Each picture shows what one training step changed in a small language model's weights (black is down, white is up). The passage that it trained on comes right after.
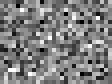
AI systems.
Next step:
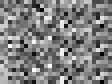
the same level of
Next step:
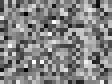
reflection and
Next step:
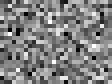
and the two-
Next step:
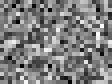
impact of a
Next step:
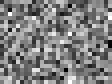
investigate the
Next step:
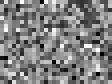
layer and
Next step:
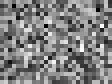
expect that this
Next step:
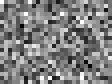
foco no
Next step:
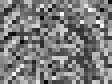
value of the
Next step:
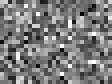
tratados que
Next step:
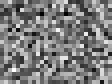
of the ice
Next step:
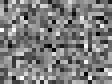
Coma cluster and
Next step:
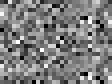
chances for
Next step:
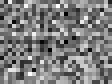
Role of
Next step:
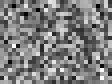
assumption on the
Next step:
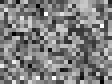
values based on
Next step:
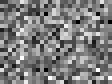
as well as
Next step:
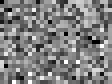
к тем,
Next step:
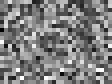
data points
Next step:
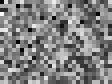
layers and
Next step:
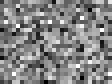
different even when
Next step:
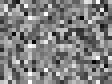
FM ground
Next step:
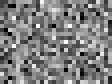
Figures in this
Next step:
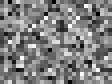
As another
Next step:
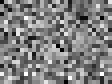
bir nechta
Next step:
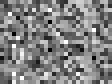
In our case,
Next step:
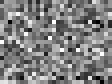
davlat va
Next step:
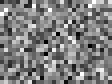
have increased by
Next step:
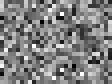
w takich
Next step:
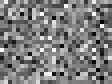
the strain
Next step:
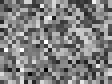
the second
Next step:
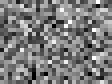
using the partial
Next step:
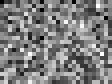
exact energy
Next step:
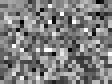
why the
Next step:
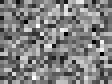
the simulated
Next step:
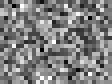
therefore a
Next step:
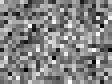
dependence among
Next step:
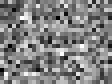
of nodes
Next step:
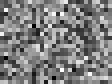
to be determined
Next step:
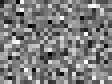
rather than
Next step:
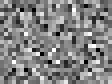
QAnon was
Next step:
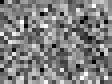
process to look
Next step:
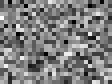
for insertion
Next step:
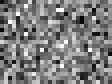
GPT -
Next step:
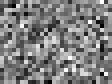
probability to
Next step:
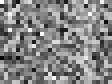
The new
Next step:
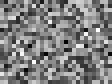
and for the
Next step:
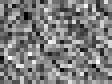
accordance with
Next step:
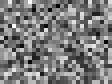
center of
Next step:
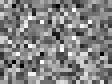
So DM
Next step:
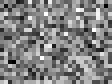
the curve
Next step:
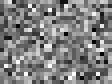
theory only
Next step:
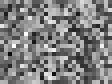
that in the
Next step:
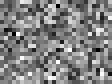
those that
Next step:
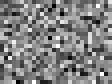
e promover
